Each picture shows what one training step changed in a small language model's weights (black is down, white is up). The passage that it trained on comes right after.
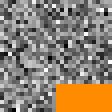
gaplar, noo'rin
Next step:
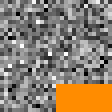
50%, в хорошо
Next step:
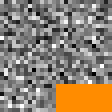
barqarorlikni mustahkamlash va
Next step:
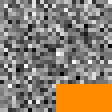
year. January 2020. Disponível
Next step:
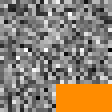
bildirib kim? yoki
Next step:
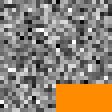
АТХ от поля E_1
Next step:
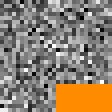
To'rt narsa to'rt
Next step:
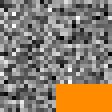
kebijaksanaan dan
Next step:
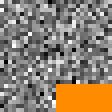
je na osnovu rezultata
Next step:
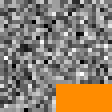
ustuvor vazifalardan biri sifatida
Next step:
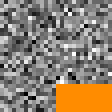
doğanlarda SSSS
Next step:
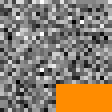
по Холстеду,
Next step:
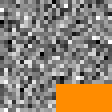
a gasolina, o rendimento
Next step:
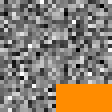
программы. Выводы.
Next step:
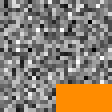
em um questionário com o intuito
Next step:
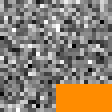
Arktis verlieren die
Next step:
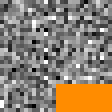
care sunt formulate pentru
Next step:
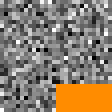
томонлама ҳамда жадал
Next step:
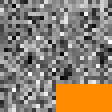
dalla linea di riva,
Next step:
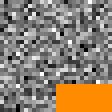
elaborado por el Colegio de
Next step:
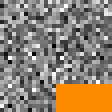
*En*: ANGULO,
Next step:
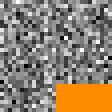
et surtout des concepts
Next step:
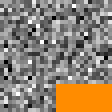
Latupono, B.
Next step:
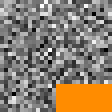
va oila institutini
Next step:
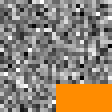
искусство талме,
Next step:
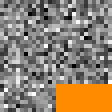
ferner angezeigt bei -
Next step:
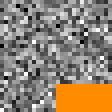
1. Рудзкис Р.,
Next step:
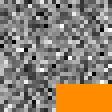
зачислити й роботи його
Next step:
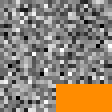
to analyze its effectiveness in
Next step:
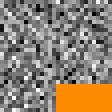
юритиш тартибида
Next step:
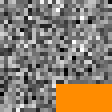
los primeros años de los
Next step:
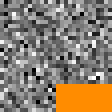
estratégias voltadas ao controle do
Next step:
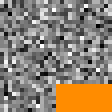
vigente e voltado às
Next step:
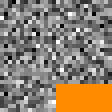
ko'rsatkichlari tahlili.....
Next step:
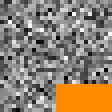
бусин на человека?
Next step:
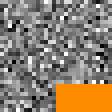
place de l'élite dans
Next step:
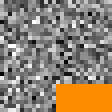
longo de um transecto de cerca
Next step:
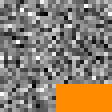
transferini moliyalashtirish
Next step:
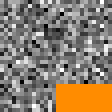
образование сегодня*, (5
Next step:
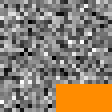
pertinência de desenvolver pesquisas sobre
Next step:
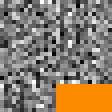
томондан ўз таъсирини
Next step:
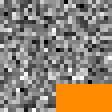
rivojlantirish borasida ma'lum darajada
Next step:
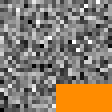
una sentencia que continua lo
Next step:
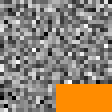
in α-lattoalbumina
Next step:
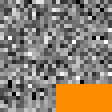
молодих вчених. –
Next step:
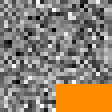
і яка точиться вже
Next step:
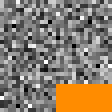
personali formano per lui
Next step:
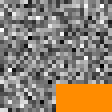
Abda'u, Irwan
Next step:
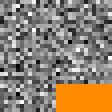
murakkab tuzilmalarni matematik
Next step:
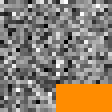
оптимізації маркетингових
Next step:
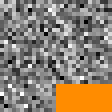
professor (Uzbekistan) **BOSH
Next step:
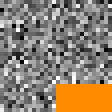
región y los fracasos y
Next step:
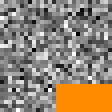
oluşur; beden ise sosyal
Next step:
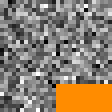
Rovero Yasmira
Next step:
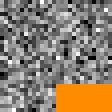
которые касаются транспорта и
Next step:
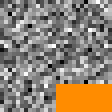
Юсупова Т.Ю.,
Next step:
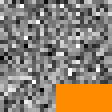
Performance, der vom sozialen
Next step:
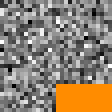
Przyczynek do fauny
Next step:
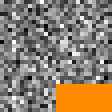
собору і лежить
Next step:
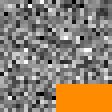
року Роки Оброблення
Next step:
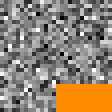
практику. Для эффективного использования
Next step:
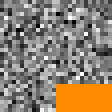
Lisitskaya, E.
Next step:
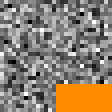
выгоду, терпя и
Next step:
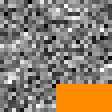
rohat ekanligini insoniyatga juda
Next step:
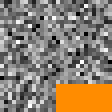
bo'lsa murojaat
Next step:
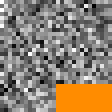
mamlakatlarda shifokorlar
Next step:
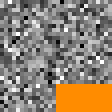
uma comunhão entre o artista
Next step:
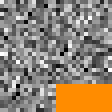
search, conducted between
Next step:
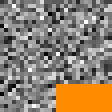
en mayúscula. Se
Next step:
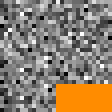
ANNOTATSIYA O'zbek
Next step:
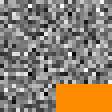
ilmiy ishlar yo‘lga
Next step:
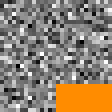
biron-bir asarni hamma
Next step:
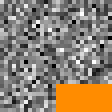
Henrique Fernandes.
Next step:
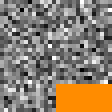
рамках которых реализуются
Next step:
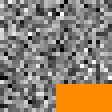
Jinsi N O‘rtacha qiymat
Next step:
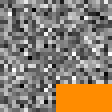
de diferentes públicos e comunidades. O
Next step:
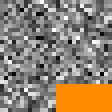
ТГ, зокрема
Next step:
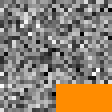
rasyonel olmayan
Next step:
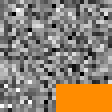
bitilavermaydi. Bunday
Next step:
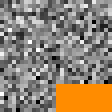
Pues es movimiento o acción de
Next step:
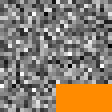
va doimiy mahsulotdan kelayotgan
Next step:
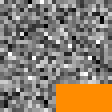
подтверждает, что
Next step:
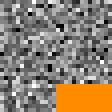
– Parfait Этот жест
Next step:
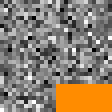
Dedicção exclusiva
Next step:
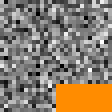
ve uygulamalara ilişkin
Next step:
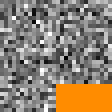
maisons indignes parce
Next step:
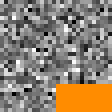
auf: - die notwendige Zusammenarbeit
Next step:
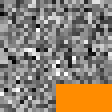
ĐỀ XUẤT
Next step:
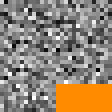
apresentar aqui não são novas,
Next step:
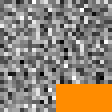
como límpido e fácil
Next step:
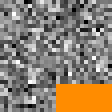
максимальную) отдачу
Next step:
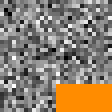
zorunluluk esasına
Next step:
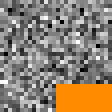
41. Shhelchkov
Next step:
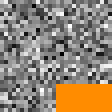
dialektik ta‘sirini
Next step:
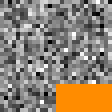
за анализ [8] посочва
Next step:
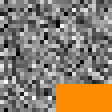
tidak dapat diterima jika
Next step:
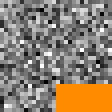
loyihalardan biri —
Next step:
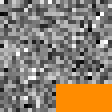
projeto de migração temporária no
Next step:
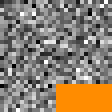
as características físico-químicas e
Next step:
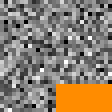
de comunicar el plan externamente
